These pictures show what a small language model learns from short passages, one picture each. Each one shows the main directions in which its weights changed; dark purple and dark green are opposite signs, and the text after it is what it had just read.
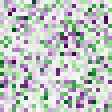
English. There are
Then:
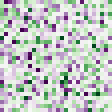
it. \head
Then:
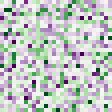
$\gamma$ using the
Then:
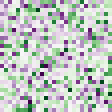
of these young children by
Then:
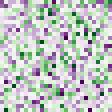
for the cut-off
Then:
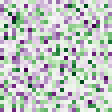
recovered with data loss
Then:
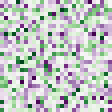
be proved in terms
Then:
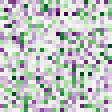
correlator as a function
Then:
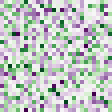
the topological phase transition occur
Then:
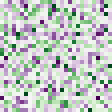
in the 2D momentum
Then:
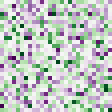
is subdominant
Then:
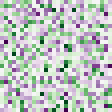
the probe body so that
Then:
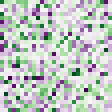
(linear) and
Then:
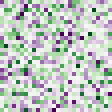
have shown that since in
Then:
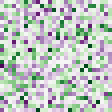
the {\it red
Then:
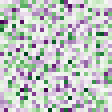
an EU approach to meet
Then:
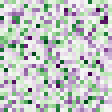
mechanisms of domestic
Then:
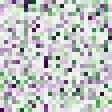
between the respective mass channel
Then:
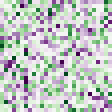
is asymptotic to a
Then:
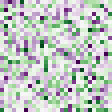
one dimension, asymptotic
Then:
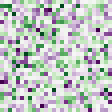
a long way in
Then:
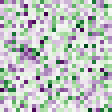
with some galactic or
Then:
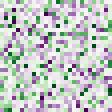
promising material for
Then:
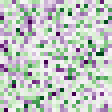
different regions of the
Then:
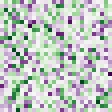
giving academic assignments to
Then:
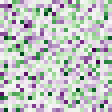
a quarter note
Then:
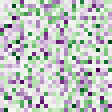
list of references,
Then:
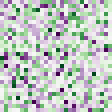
of the population.
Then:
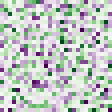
dependence of the diffusion coefficient
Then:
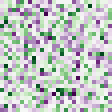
the dressed metric
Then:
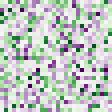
RCA should be understood
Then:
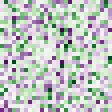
within this framework.
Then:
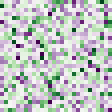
than the other conventional
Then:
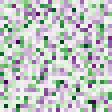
the dimensionless figure of
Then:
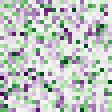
the waveguide,
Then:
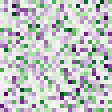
analysis; second, as
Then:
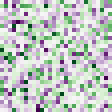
making it invalid.
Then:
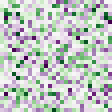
experiment will attempt to
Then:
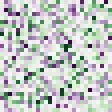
law based on the
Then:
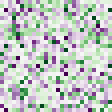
cylinder as shown in
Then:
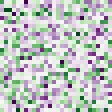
$\pi^+$ momentum in
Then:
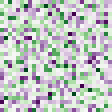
of computing the partition function
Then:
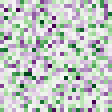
and inflation. An
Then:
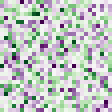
corner the partition function
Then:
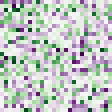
Particle Image
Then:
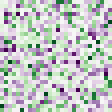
will transform the lab frame
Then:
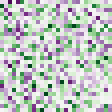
node $u$
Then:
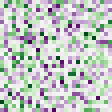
to take during the last
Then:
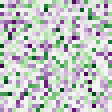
because consumers have
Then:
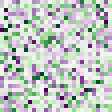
solution behaviour of the complex
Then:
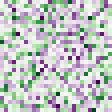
within the acceptable standard
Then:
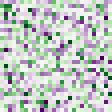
a particular set of model
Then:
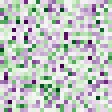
Beyond 5%
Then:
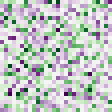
SEM perspective image of
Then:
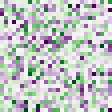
Precision Recall
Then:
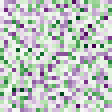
We call for a review
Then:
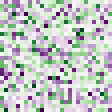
minimal term and its value
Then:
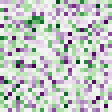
optimal solution becomes increasingly
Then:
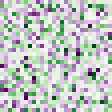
the condition $0
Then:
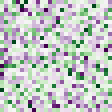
NZEB for
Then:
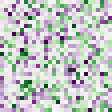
conversion electrons. Their energies
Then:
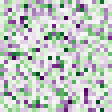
that the proposed method
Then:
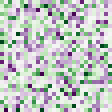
of the initial dental
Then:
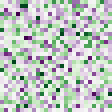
has $K_\mathcal
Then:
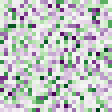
well documented or specifically
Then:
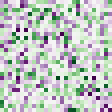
LSP has be to
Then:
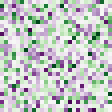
considered the implications of
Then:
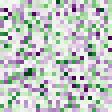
validity convergent,
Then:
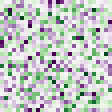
develop scalable technologies for
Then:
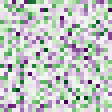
Mg, Si,
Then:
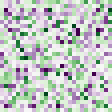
datasets. It is apparent
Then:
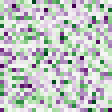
malaria. They
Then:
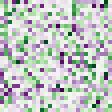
power corrections is true for
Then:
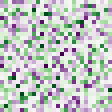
Research for Energetic
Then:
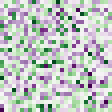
reduce waste in food and
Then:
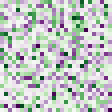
and the flow cross
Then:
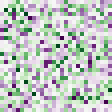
driven distributed RL.
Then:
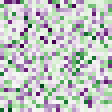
it faces with the
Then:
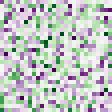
total number of sources in
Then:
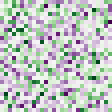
does not allow me to
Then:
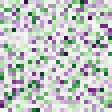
and $\cos\alpha
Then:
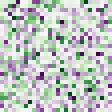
types of images such as
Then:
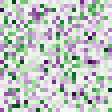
neglect the cloud expansion
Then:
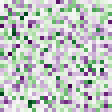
develop their own unique
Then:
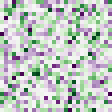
discuss the implications of
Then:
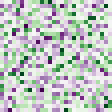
the eyes of
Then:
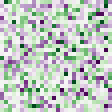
angles, that is,
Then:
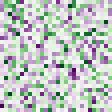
coordinated by a new
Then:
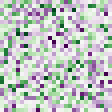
the residual stress was examined
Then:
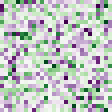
chemical potential, which is
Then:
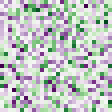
of nonrelativistic single
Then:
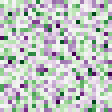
temporal direction. This subset
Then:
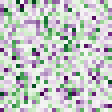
thin films}
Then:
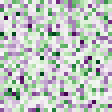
can be made zero in
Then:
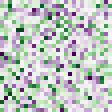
time in a dynamic mode
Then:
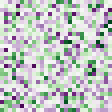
will use $\bm
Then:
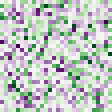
pressure of 1 bar
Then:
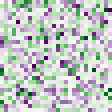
\langle q |
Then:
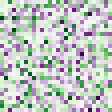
characteristics with various filtering
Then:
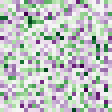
various diquark masses are
